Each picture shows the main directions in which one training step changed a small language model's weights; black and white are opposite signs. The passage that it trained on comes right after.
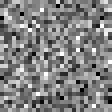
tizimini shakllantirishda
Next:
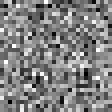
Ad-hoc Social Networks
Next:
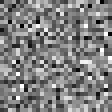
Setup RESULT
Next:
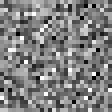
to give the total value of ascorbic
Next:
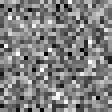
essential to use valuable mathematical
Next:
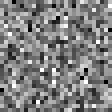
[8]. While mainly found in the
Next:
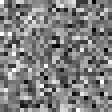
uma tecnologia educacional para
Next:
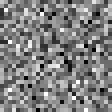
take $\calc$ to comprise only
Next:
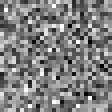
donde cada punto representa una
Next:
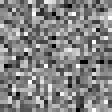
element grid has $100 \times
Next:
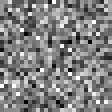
Shu bilan birga, asosan,
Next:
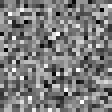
să relevăm că
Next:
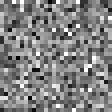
Analysis (DTA). This should not
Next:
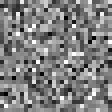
або довічного
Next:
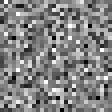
des identifiants directs ne
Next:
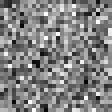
\square P \), the following theorem implies
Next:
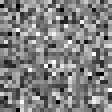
другому. Он
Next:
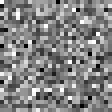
weight helps to increase top speed and
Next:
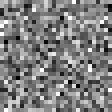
with Coronavirus—A
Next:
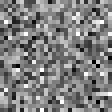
of the constraint Jacobian but can
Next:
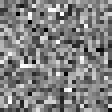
de la Cultura Física Manuel
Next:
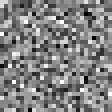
na rad Rancierea i
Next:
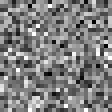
used, and the handling of the original
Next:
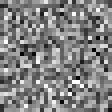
и информационной
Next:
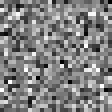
decreases by two. The maximal number of
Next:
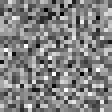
self-adaptive mechanism to
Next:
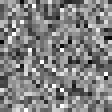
a \textit{formal closure operator}
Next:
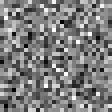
epidemiology, however some
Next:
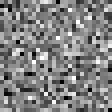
із інтактними
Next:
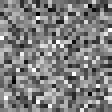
$0<1$. We say that a pair
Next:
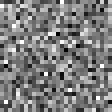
96 % оборудования
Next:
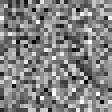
dificuldade da colheita,
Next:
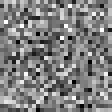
\simeq {\begin{smallmatrix} 2
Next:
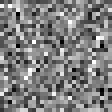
зі стратегічною
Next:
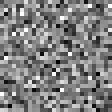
reports the isolation of a new
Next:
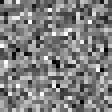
with Lipschitz modulus
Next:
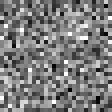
statistics using IBM SPSS
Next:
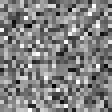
to low accuracy, and the use of
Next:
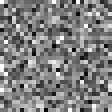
speech in different portions of the
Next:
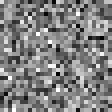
cosets of $H$ pointwise fixed
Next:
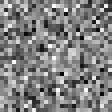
linear features. Most mineral
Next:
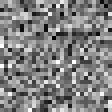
muassasalarida sun'iy
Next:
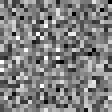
main topology and the corresponding controller diagram
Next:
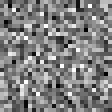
Biroq, ularni amalga
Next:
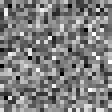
Gunn J.E., Stryker
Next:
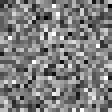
every iterate of the inner map.
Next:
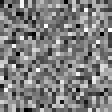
mention of a power analysis for sample size
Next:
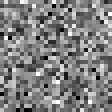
auch das Publikum in
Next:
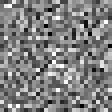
zu einer dem Inhalt und der
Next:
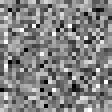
не наблюдалось.
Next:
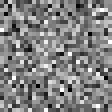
cultural awareness and sensitivity
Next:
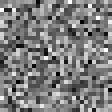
approximation is Khintchine's theorem
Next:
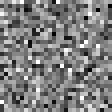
flow conditions in the presence of chiral
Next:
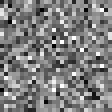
ekan. Cheryasvort
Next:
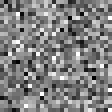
Оптова торгівля,
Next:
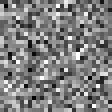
\text{ if } ys.\lambda
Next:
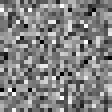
length changed from 92.13m to
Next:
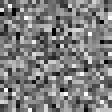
aux réelles pratiques
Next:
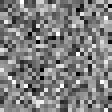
of $G$. For arbitrary groups, this
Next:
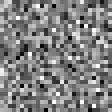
Fatty liver or Steatosis
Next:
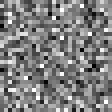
chiqilgan. Avtomobil
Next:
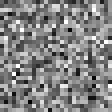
osti suvlari zaxiralarini
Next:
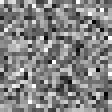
set $\frak{M}_n$ under the
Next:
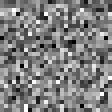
where we used~\eqref{2.42}
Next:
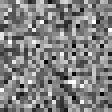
regia* is higher, which could lead to
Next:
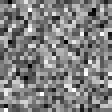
critical points are isolated, we know that
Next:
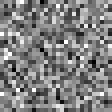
de se evitar doenças.
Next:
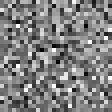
Lisans Tezi,
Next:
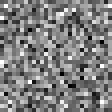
with regulatory constraints. The findings
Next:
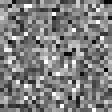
If the default is male, it
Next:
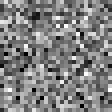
peil houden. De door
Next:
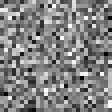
крок – порівняння
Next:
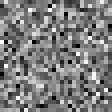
(d) BPB evaluation;
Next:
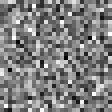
as many other countries around the world.
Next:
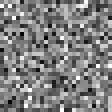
Научная статья
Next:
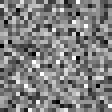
Navoiy, Binoiy,
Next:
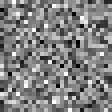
times refer to 4 different codes in this
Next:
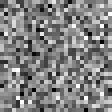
for computing DC sensitivity and
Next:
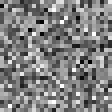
ADG treatment effectively eliminated
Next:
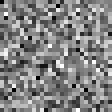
discussion of previous work. This document
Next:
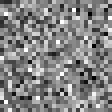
- 1. Select Your Software
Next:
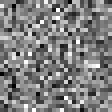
available in the classical setup, we have
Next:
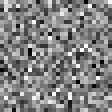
definite} if for every $n\in
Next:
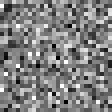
Nnamdi Azikiwe
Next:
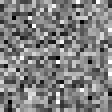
e profissionalização (formação
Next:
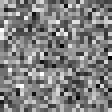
central moments of inertia of the
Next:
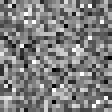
Poisson process, symmetric functions of
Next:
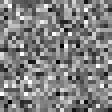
ettiradi; ko'p
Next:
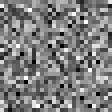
zugehörigen Parameter durch
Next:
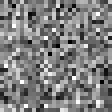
na *smart grids*,
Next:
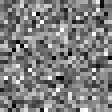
to be efficient even for the training of
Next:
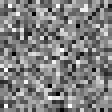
sarf meʼyorlarda
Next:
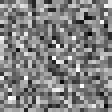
effect model are jointly different from
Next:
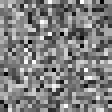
the set of simple domains which is just
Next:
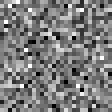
la vigencia de la teoría
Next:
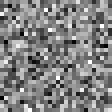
the right respectively. One may imagine
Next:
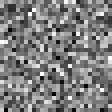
two specified destinations has been considered
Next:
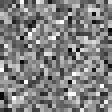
of $B_r$ generated by the
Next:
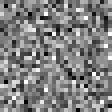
case of beetles, these examinations
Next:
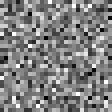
becomes stable from some place.
